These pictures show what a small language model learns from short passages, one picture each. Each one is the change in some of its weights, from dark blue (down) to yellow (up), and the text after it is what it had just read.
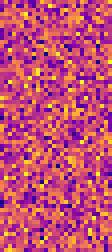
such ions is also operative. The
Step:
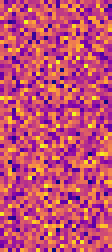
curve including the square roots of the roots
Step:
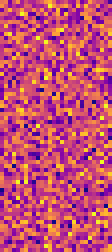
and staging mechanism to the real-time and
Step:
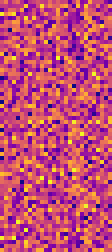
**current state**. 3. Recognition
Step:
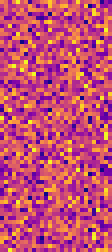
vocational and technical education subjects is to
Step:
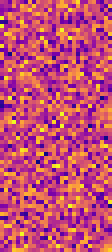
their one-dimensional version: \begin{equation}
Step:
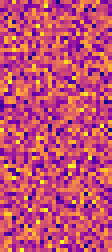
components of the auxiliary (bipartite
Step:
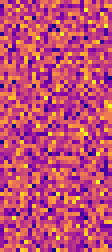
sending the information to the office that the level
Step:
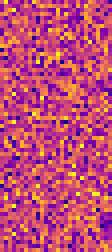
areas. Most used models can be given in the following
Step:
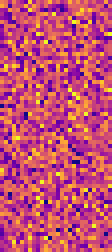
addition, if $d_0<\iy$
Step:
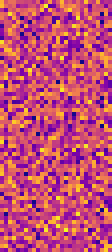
This acquisition process is repeated until
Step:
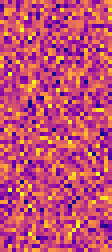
stabilizes at a finite group. We are now
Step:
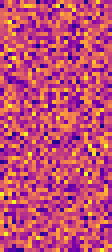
Industries whose primary raw materials are grown
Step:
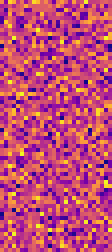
ITS ASSOCIATION WITH
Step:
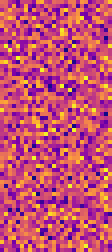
set of edges $\mathcal{E} =
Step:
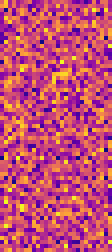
In another study by Bali K et al, the
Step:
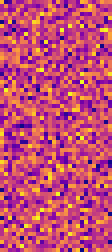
observed that Teneiglipitin,
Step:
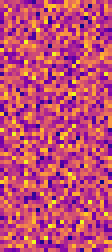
complementation group of cobalamin disorders,
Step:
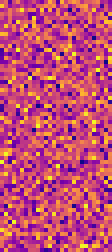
(AEs) [2], Generative
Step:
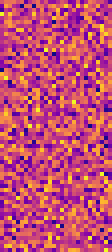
To our knowledge, this is the first formula for that
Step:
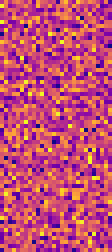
i.e., company image. In case the
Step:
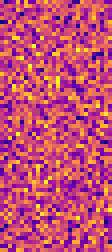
B_q$ is equal to the supremum
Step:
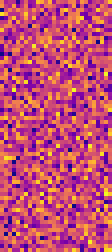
have to define solutions in a weak sense, via the
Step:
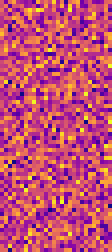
terms. Apply property \S\ref{lema
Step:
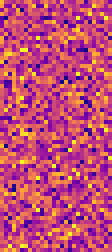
\end{enumerate} \item[\sffamily
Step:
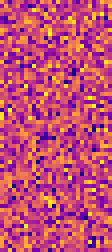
on the northern aspect of Manaslu
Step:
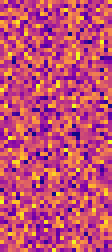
between parents on the influence of early
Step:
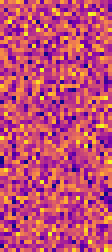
requirement of learners in the 21st
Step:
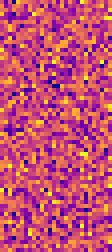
Aerospace Center (DLR)
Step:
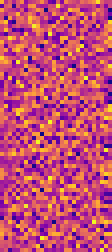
before, although the transcendence of
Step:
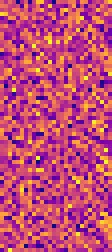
derive explicit constants, two lemmas are
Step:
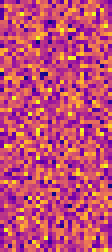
{\it affine-quadratic optimal control problem}
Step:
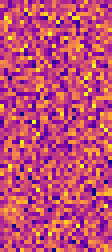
outputs on the frontier production curve,
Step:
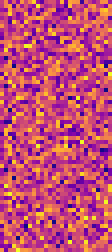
all $0 < \epsilon < \limsup
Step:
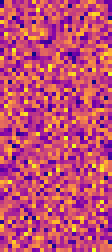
sufficient proportions of EAAs however,
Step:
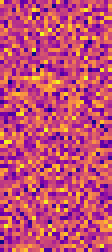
the drain group. Subcutaneous collection
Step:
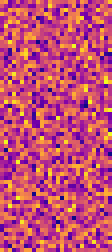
by either an incidence matrix and a vector of weights
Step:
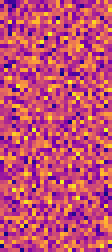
elites, of their strategies and individual trajectories
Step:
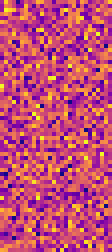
second, let $v\in N_k$. Now
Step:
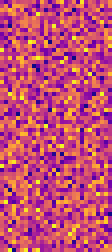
cryptographic configurations that do not
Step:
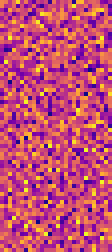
disappear, via a saddle-node
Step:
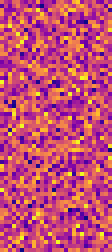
\end{array} \end{equation} \noindent
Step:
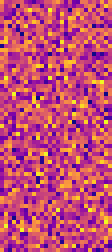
recently, in response to the COVID-19
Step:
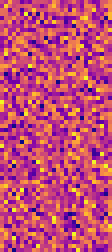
to glaze wall ones such
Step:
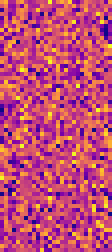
and communities about ongoing developments, results
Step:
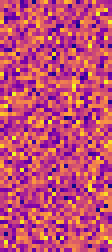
our model. However, this insignificant difference
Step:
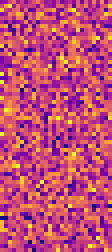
It follows from Theorem 3 that \begin{equation}
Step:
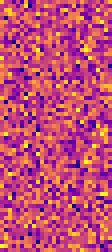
handbrake systems, either manual or electronic,
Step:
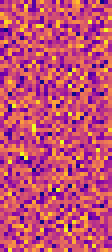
$\nu^{a_1}$ is invariant for
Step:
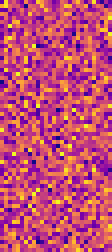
demand of farm work than females. Table
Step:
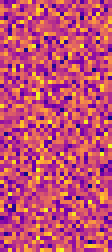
black, and relatively longer than in
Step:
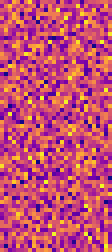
was obtained by using 150 kg Nitrogen
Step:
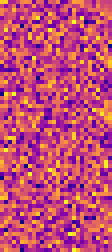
policy and practice nationally and internationally.
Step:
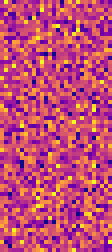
points), Fairly agree (FA =
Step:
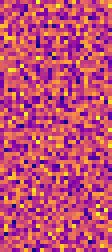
packet compared to the purely random or
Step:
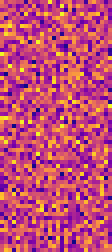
powder by Ti due to the
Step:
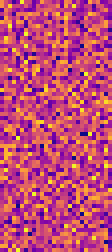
intelligent edge computing in next-generation
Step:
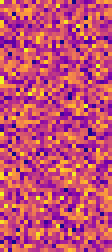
sequence. I. INTRODUCTION
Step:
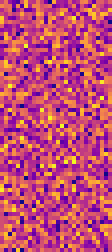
emerging technology that provides spatial and rich spectral information
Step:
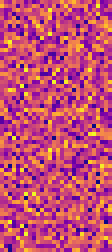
this case, we can obtain the corresponding desired
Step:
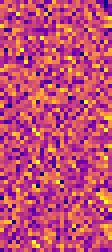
developing compensatory strategies to reduce, or
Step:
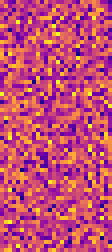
been prepared from the sulphate by decomposition
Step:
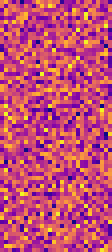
early stage disease detection and proper treatment has
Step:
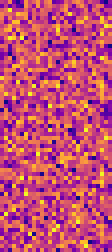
obtained as similar to CF/PPS ones.
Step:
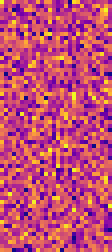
example, see \cite{arad},
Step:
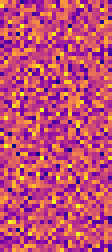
- x. Alavi, H.
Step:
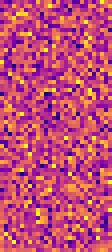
Others even believe that there is a {\em
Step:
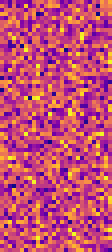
may also assume that $E_i = \{
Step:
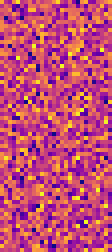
Dark World of Human
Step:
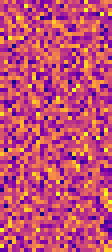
sick after getting drenched in the
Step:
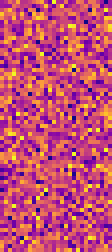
maximum permissible limit of soil loss is found on
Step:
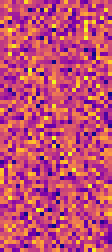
Formeln verzichtet. Was
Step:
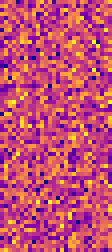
obtain an increment similar to the adaptive approach applied to
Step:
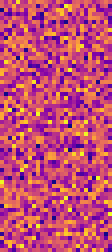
a homotopy $K3$ surface. Hence we
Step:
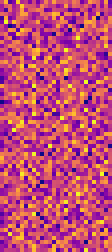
100 MPCs, such in UWB applications
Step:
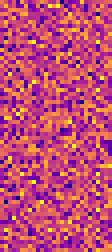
we investigate the robustness of
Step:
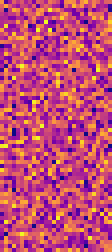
be a solution of the system (4.8) with
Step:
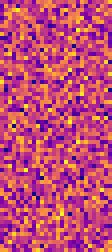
the sum starting at $k=N+1$
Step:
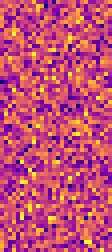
\\ &\qquad\gi\comm
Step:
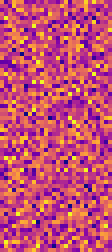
\in E$. If $\mathcal{V}$ is a
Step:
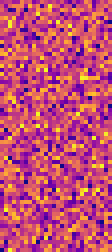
[4-10] chemically known as Bis
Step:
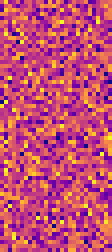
min of reaction. Table 1. Experimental
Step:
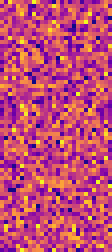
and abnormal CTG group. Sensitivity
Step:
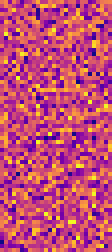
SCH₂ of allyl group), 4.1
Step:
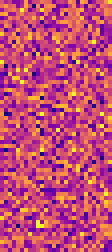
solve the time-optimal control problem using our
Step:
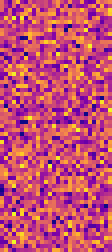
ax+by : x,y\in
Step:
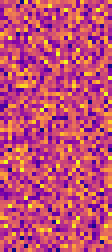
extreme periods is---on our
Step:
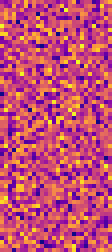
ODE to wild and sterile
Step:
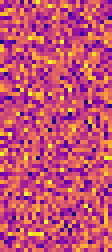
alone etc. was collected by using
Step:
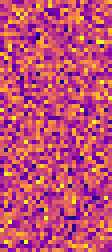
into a linearized moduli space for $X$
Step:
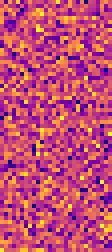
two parametric forces with frequencies $\Omega =
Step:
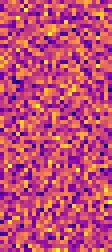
with research institutes in mainland France, as
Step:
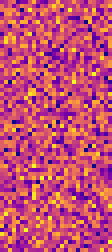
nonlinear regression (least squares ordinary
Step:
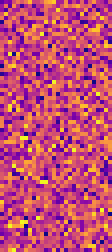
4 is recovered. The missing elements of
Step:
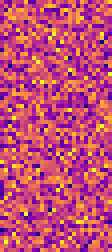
a point $x$. In the discrete setting for
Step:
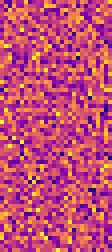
a special case which has been studied in the literature. Suppose
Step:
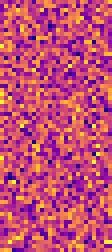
the natural maps we get $$ \xymatrix{
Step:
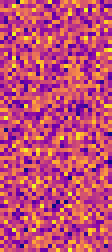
S,T\right] \right)
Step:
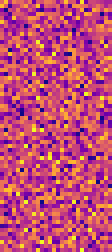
can tell us what the sky looked like
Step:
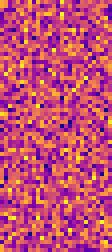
control. Group 2: Alloxan induced
